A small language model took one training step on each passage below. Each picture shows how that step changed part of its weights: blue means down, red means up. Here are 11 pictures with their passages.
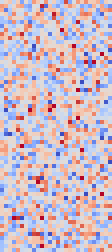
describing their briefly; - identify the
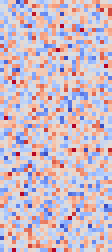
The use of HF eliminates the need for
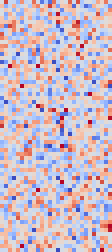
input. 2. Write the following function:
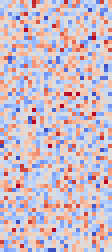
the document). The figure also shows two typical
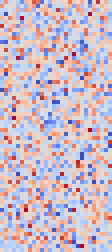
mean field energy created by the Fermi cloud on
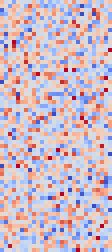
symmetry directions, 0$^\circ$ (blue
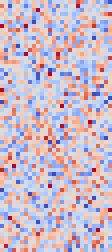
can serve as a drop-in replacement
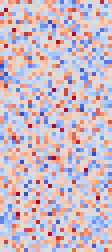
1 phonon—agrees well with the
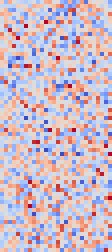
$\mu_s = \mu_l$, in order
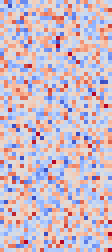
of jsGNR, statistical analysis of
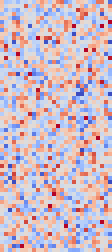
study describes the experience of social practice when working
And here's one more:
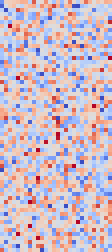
Even though brake by wire systems has potential
